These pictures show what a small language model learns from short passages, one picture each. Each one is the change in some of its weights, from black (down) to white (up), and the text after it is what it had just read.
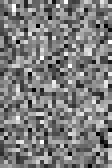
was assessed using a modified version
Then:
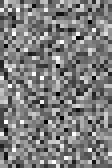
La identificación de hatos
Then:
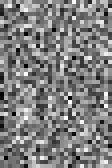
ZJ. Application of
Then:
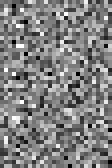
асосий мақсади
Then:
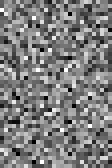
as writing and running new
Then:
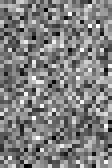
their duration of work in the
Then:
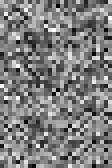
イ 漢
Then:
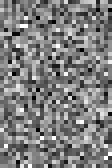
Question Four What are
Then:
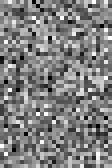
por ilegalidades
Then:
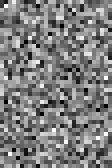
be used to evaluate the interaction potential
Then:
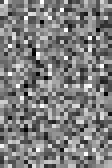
Subsequente ao Ensino
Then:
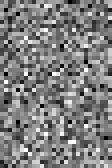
amino acid alanine,
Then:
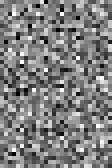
katta hajmi 4
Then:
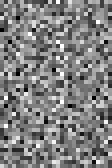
Historia; División
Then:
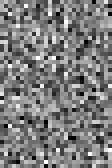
**Pastoreiem o
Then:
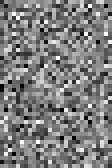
hamda mashg'ulot
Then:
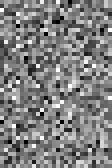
principal procedimiento en el desarrollo
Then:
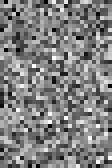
x signifies the medium's
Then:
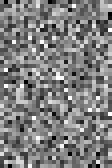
and sequentially in the constitutional
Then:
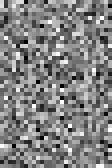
was taken. Drainage of
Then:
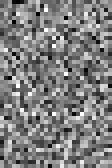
finite groups, strengthening the
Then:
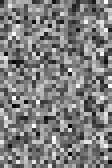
literacy, communication skills, critical
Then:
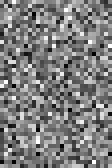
hayotimizda hamda
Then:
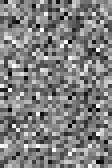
different pin interval and same
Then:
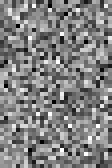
approximate distance of the object
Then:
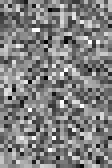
Nurli Dunyo
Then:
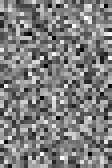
on the amount of weekly
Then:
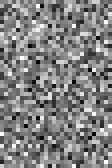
nog een opmerking
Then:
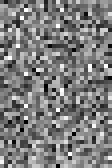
une conception antique. Le
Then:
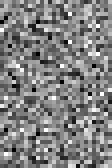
focusing on long-term success
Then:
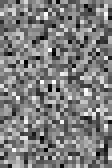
part of the article puts
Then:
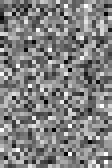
water and made to the mark with
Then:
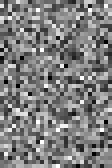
de algunos privilegios
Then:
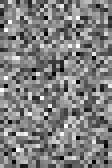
pertencente a um
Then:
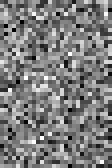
viewpoints mattered so
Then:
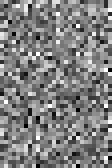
to’liq o’tib
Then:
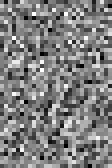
academic achievement as part of a
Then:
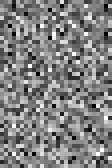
Kullanılan Akran
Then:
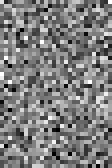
the information models supported by the
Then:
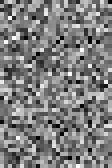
deixar claro que
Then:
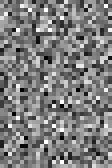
fanlari nomzodi,
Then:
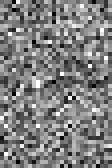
poverty in rural areas.
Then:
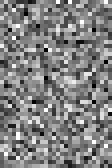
tienen plazos de
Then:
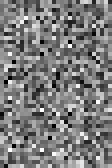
CPU time, including
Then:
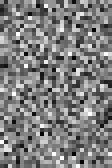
die feitelijk
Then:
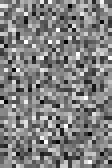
управлінських моделей
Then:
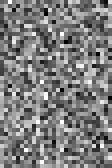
signal buried in noise.
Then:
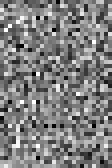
Framework Mission planner
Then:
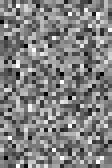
of the catalysis of the
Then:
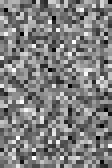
species that colonize winter
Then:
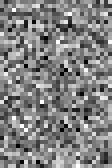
Ukraine aims to provide an
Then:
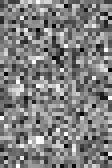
savodxonligi darajasi va
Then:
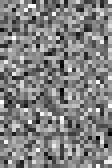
require participation in small-scale
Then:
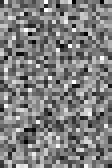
INTRODUCTION Recent
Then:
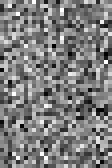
hypertension and obesity
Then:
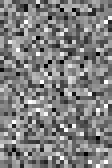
at are able to identify and
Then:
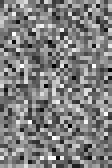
Nayak N.K.,
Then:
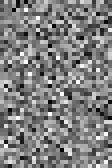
are chosen based on strategic management
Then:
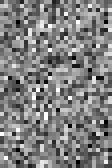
cent. What this translates to
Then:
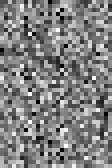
Moliya vazirligi
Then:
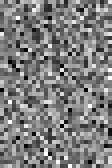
наличествует в
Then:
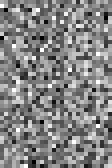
highest overshoot of
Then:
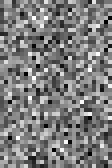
flux of vorticity through an
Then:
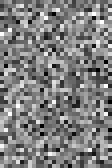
portuguesa. La
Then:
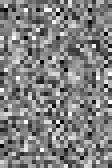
por pressão. RISCO
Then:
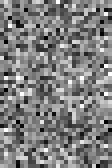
it enters the domain of a
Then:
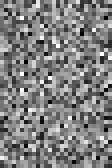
employees. The IT industry can
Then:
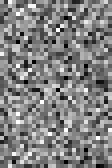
software is mainly Python
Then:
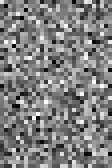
va metodik jurnal (34
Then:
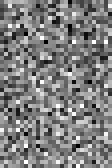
above stacked bar chart
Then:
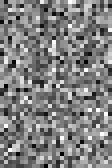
This is explained by the fact
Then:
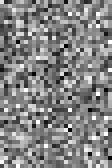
the modified maximum flow algorithm,
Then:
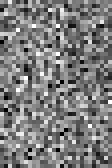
conceitos fundamentais, como
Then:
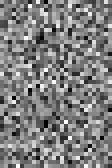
Chhangani JA and
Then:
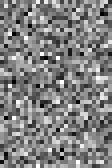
OpenAI accounted
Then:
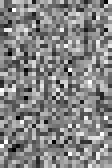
0.05$. The emotional intelligence
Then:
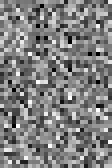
It was possible by creating the
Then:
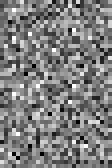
(DSC) measurements and
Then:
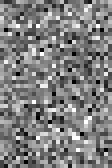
for today's needs but
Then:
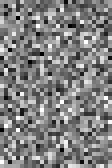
son environnement de vie
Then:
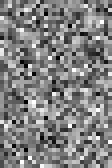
mostly of educated young
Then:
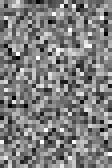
maqsadga muvofiq
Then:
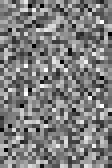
qora illatlarini bayon
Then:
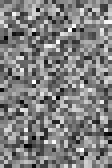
distribution of unloaded
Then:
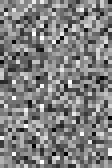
مع السلطة
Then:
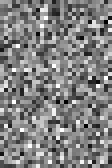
sunt criticați pentru că cer
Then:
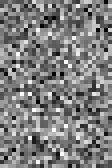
Gap to differentiate itself
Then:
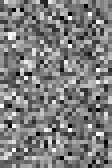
under any conditions, a family needs
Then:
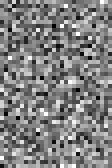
Dafne del Bernini
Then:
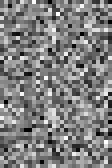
остановке технологических
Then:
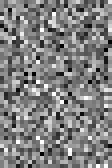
This was done via a literature review
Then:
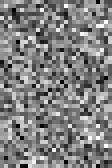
the rapid escalation of the
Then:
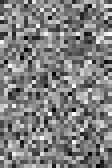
system removes air from the
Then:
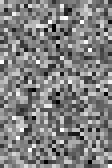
Trevor in 2013 this
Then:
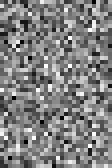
mesmo encantamento pelo cosmos
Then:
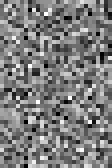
non-coordination of secondary
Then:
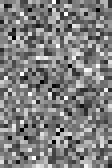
A. Til stillari
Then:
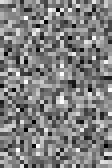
(Universidad Autónoma
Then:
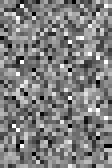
its early stages and theoretical models
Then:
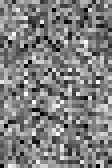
due attention in front of
